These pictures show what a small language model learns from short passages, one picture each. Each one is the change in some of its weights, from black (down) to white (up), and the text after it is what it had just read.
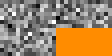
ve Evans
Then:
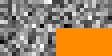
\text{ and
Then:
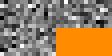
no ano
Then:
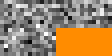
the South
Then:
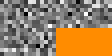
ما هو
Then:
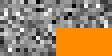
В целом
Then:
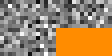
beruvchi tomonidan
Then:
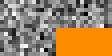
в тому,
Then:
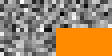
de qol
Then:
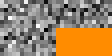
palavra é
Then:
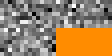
tidak lagi
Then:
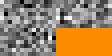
ega emas.
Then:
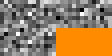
به عنوان
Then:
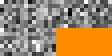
- Centro de
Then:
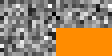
entra y
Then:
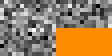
etilgan milliy
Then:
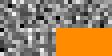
limite entre a
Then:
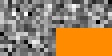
reloj va
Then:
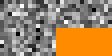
faoliyatini tashkil etish
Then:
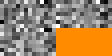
de grandes
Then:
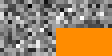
management. 1
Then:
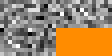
durch δ
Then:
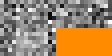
Source :
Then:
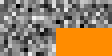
nos ensina que
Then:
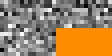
orientada por
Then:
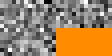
tipos de
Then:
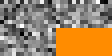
de potencia
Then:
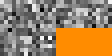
sendo considerada
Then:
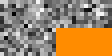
al fi
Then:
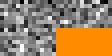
integral de su
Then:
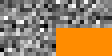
cuales la
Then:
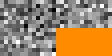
саме: -
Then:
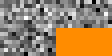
процесом; -
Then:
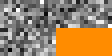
todos os
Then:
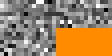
desses de
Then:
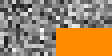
Acesso em:
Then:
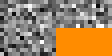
método es
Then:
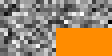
nazariyasi va
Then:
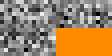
für bereits
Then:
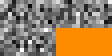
media dalam
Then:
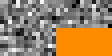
la presencia de
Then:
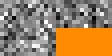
of father
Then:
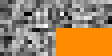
will be
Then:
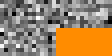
Figura 2,
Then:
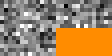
elementos se
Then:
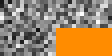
ettirishni maqsad
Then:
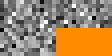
. Пусть
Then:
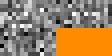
donde muchos
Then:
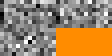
як модель
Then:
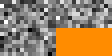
и технологический
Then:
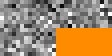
innovation. –
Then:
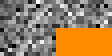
sistema atual tem
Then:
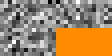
7 für das
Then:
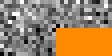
qui peut être
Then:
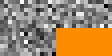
для всех
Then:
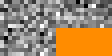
mundo, y
